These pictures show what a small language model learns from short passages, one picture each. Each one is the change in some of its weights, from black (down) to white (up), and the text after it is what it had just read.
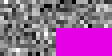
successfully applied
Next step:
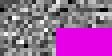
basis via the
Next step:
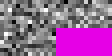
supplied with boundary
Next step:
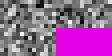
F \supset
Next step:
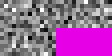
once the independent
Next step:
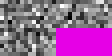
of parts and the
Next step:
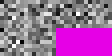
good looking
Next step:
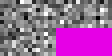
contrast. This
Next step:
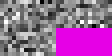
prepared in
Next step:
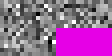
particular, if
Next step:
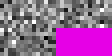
the amount of
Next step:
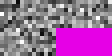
with small error,
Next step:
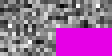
able to apply training
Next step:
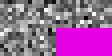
in metric ones).
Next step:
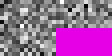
immediately implies that
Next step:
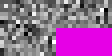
means that if management
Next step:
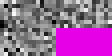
One can identify each
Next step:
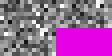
of the new
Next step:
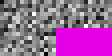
conclusion how
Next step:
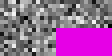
perspective of
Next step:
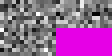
in order, because
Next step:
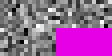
between spherical
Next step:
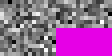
a holomorphic polynomial
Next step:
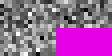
minority 3
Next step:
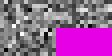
confirmed by
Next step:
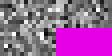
into considerations,
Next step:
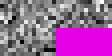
from the respective
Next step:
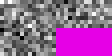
the following toy
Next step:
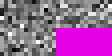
cycles of
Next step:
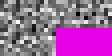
this, this study
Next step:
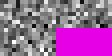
this paper we use
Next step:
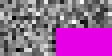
the same way we
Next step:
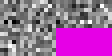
which also spell
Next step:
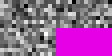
problem, which
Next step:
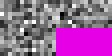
which makes sense
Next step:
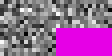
simulation in the
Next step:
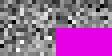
content about my field
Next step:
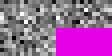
operations at
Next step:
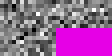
in the literature are
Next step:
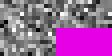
We also illustrate
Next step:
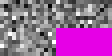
is the union of
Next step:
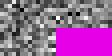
faster result to
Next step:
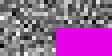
object in images
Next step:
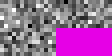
a partially defined
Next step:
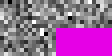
a new software
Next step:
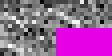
study showed that the
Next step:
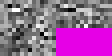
cortex and
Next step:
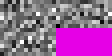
in the polynomial
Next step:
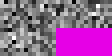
law, we have
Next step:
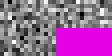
the problem. This
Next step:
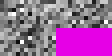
author}\\ {\small
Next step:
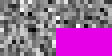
many cases of
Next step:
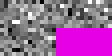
assesses the performance
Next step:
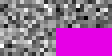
discount over
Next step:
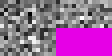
(a new
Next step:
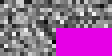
by finite groups,
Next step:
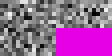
Theory and
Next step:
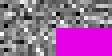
The third author is
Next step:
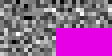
expression} for
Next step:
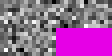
were tested with
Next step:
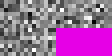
their satisfaction
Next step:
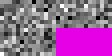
value of n .
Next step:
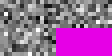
linear assumption is
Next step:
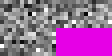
what is the maximum
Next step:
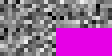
uniformly, for
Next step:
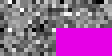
theorem to interchange
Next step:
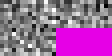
our spectral analysis in
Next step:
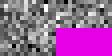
nature of a
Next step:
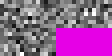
second stage was
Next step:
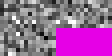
research conducted through
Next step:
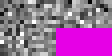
Rapid increase
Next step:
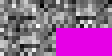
is interpreted in
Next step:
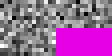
the left,
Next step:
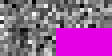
engine and
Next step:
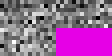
design, for an
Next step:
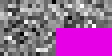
are developed using
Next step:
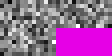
the following stage
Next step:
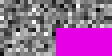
of recreation
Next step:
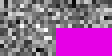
to any of several
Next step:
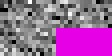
improve the original scheme
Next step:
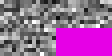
was evaluated in
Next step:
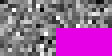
algebra, yet
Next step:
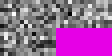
completed by
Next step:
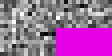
surgical treatment
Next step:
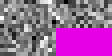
an $n
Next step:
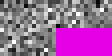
about {\it
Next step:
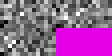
then planted with
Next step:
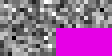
integer $i$
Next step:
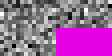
to the surface as
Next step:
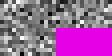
approximate solution of linear
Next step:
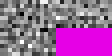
one infinite component,
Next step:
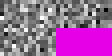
two main differences between
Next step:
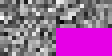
by considering
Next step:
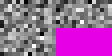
volume fraction.
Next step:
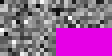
purpose of this
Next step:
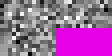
2) X is
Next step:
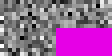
application of such an
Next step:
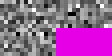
by technology,
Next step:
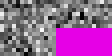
to the traditional
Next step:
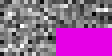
1) gives the
